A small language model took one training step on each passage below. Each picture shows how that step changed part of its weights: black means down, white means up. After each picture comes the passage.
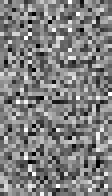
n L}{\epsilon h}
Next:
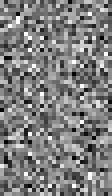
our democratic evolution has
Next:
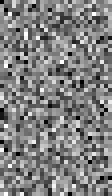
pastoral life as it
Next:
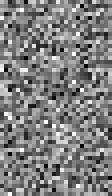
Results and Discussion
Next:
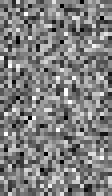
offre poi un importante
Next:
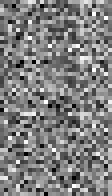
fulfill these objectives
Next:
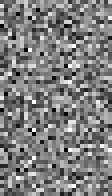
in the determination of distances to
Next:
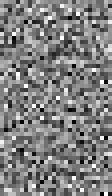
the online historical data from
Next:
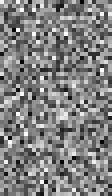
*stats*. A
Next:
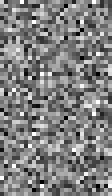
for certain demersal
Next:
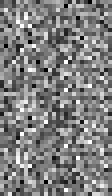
of slowly varying
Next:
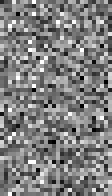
orqali amalga
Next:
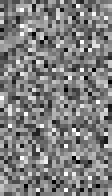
bo'ladi. G'olib
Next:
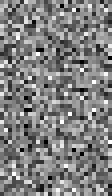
is a privacy preserving
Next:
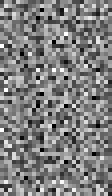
F. Nori, V.
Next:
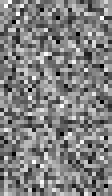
and largely favoured
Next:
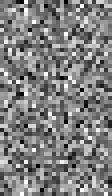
usually not too difficult
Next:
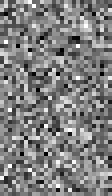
of knife cut
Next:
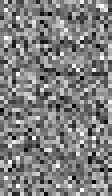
siyosiy tizimini
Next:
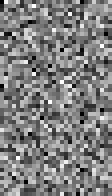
y in X and $t >
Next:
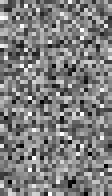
given time $t$ is thus
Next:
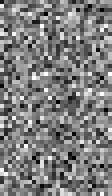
a single phase is along with
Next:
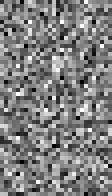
residents in India.
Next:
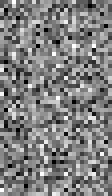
proximal thighs. Two
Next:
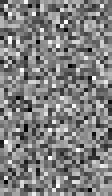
by Nayak et al.
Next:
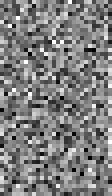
for a number of religious
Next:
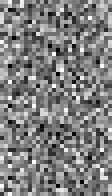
qirralariga ega
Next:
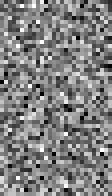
aims. Fortunately
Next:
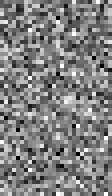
The production dynamics were run in
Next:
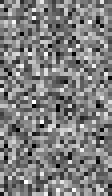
in persons with type II
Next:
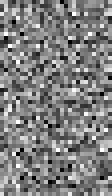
neutrino flux
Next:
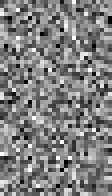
e a outra será
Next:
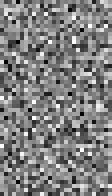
item involved in the line
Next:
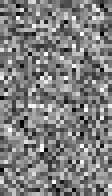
Verhovnoi Radi
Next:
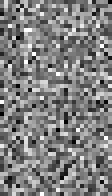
and all informants agree that the
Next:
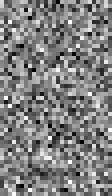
\ldots T_i =
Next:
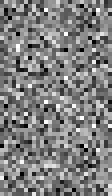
5 I: Wieso?
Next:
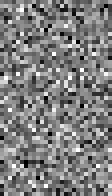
handling of concept
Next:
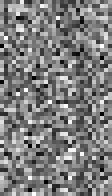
input a number of gene
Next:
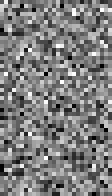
the simulation quickly
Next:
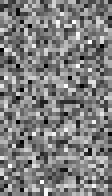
development of the new generation is
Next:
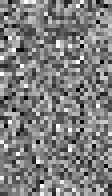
materials: ct-small
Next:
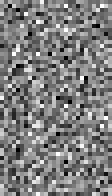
Warsaw and understand
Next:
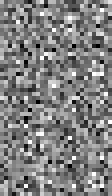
psiquiatria com
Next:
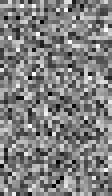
in Fig. 3, the weather
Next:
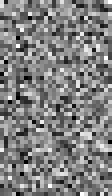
definido como: "...o
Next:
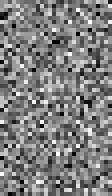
linked to the twin
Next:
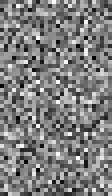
to humans and the environment and
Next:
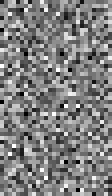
the Visual Analogue
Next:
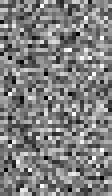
of conjugated linoleic
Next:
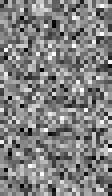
de saúde na
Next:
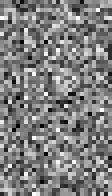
of the transition route in the
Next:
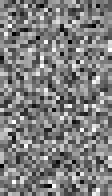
compared to 95\% of
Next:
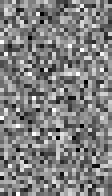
vositalarini yaratish
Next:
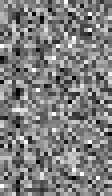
man is, above all,
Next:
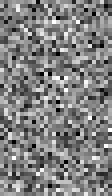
Zirpoli, T., &
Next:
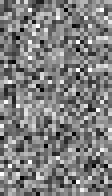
students may struggle with their
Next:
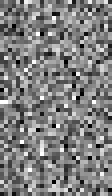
shown below, one can derive a
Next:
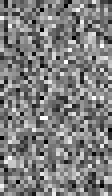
per certi versi,
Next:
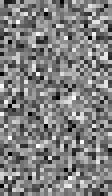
formed because of the empty
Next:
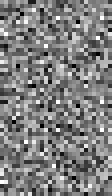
earned 1 – 6
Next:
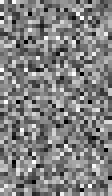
на сучасному
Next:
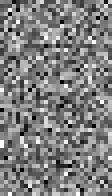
and right peripheries of the
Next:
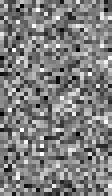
of Saturn such as
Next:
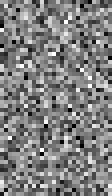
link. Because of the
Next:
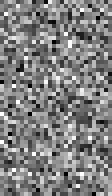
have also been applied to image
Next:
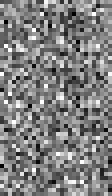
asarlarida ezgu
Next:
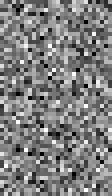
f({\mathbf r},{\mathbf
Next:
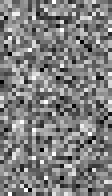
lactation) Stage of
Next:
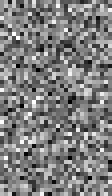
is due to the presence of a
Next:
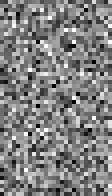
avec une priorité
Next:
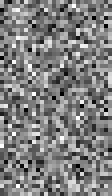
the entropy) is equal to
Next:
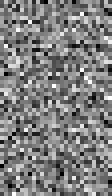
un guide pratique*
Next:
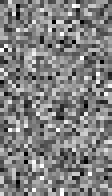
dominância global
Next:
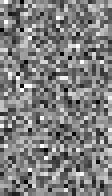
a smaller disk characteristic
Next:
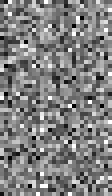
passou a existir um
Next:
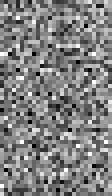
the gravitons, interacting
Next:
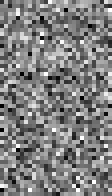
deformations according to the method
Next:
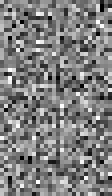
de dados Como etapa
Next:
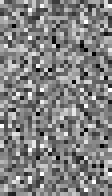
(mavzu bilan
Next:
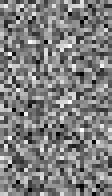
of animals, injuring or
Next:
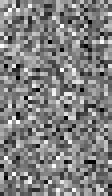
force that drives individuals
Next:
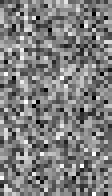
orbit), our final
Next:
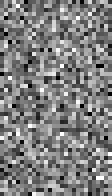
function or system testing, the
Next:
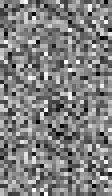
\psi. \eqe
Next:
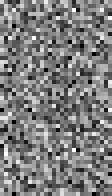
we aim to achieve the
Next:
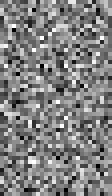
Revista de innovación
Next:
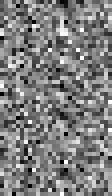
*Buletini i
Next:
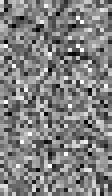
, \dots,L$. This can
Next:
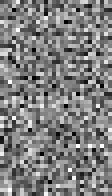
a more rapid aging
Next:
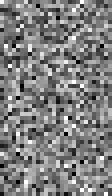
let's do this in spherical
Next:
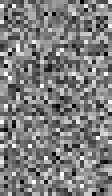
of a fall. The data processing
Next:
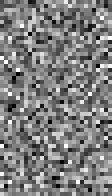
and securely loads
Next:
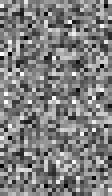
from the screening and
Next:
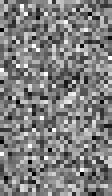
positive values of ($\alpha\Delta
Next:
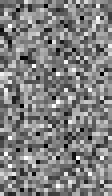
We would like to identify the most
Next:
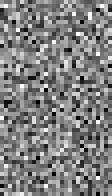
25 OH vitamin
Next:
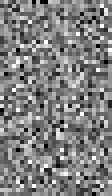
guide their work. - The
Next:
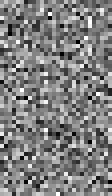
rates ($d$), or
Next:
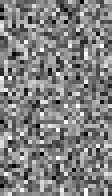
(McInnes et al.,
